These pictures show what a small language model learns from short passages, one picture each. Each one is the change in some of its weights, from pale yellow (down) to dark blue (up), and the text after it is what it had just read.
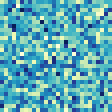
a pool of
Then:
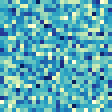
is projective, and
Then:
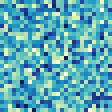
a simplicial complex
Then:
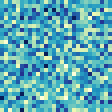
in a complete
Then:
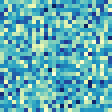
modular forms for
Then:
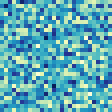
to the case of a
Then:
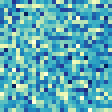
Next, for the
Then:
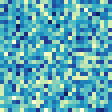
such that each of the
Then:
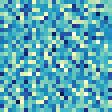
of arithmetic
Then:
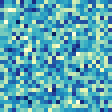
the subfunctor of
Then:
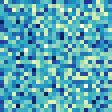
SLE are
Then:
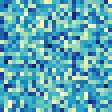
restriction maps.
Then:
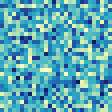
an ideal. It
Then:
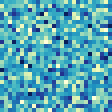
finitely generated. If
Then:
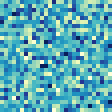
$\forall \mu
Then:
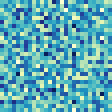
of $H$ so
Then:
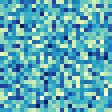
property of $f$,
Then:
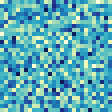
and a sufficiently
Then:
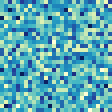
functions like we now
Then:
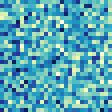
be its complement.
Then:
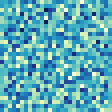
on the pointwise
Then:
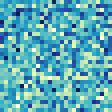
$G$, we also
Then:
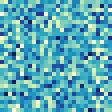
also right distributive.
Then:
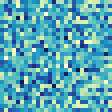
with either of $$
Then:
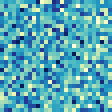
$\phi$ with the
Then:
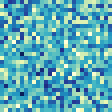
on discrete
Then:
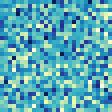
$ is finite for any
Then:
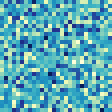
not an odd
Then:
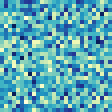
new fiber},
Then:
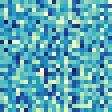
adapted to
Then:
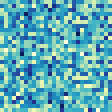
the opposite
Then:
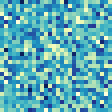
also introduce the associated
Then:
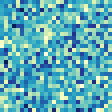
state; this distance
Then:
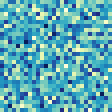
and in mixed
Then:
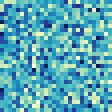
\ve$. The
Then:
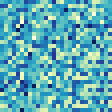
problem. In Section
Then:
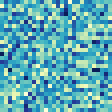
respect to the grading
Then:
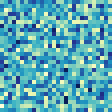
be approximated as
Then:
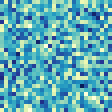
this would
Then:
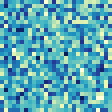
cut by using a
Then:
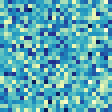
independent elementary
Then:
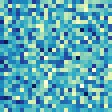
choose $q$
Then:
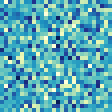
& &\not\equiv
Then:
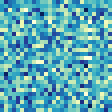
the absence of
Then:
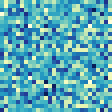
with a base integer
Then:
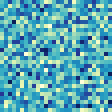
satisfying $\omega
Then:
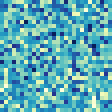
the Baire space
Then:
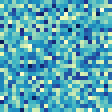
finitely generated projective
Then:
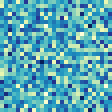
determined as
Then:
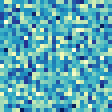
This is the formula
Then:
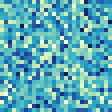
with no cells
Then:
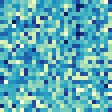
from laptops
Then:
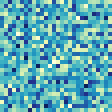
of generators
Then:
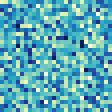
s z c z e
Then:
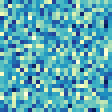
term on the right
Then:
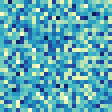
of at most
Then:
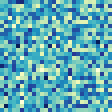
and establish
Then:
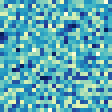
points in $\T$,
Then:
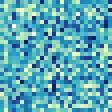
the ordering property
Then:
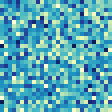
take second cut
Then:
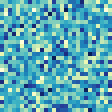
expected number of
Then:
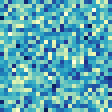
integral combination
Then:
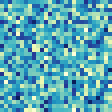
lift of $
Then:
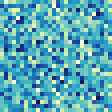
i\leq {\rm
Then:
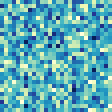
the equivalence classes
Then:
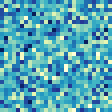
Let $\hat s :=
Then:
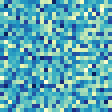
space with respect to the
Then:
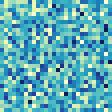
consisting of all
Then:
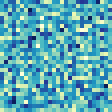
computing the maps
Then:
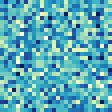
caustic of
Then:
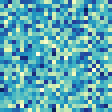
identity functor.
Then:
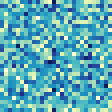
the set of generating
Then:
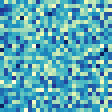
\text{ and }
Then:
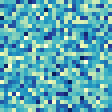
2 sometimes yields
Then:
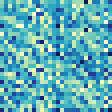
Secondly, we
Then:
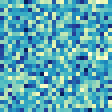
type numbers of closed
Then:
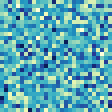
of an integral
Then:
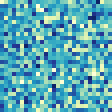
is Chen's
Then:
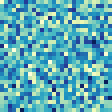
wave equations
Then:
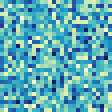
classes of sets which
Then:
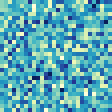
roundings as
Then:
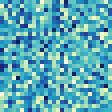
$S$ has the
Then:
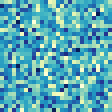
i \leq n$.
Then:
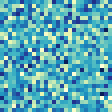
$\otimes$ denotes
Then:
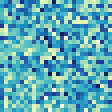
with non-trivial
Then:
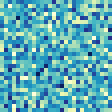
integers to see
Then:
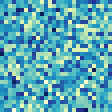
there exists $r
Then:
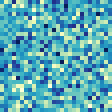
$n$ for
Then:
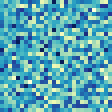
$n$ with sequence
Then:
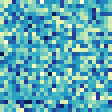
and many other
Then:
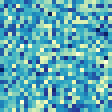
field is taken with
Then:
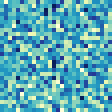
That is,
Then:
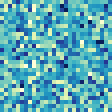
misses the
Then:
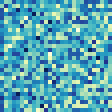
Let $X$ be
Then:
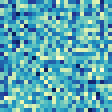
be the region with
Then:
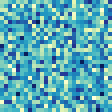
facts recalled
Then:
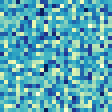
a linear solver.
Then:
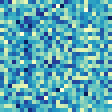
the role of
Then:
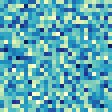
properties of robust
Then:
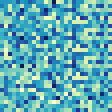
any resolution data
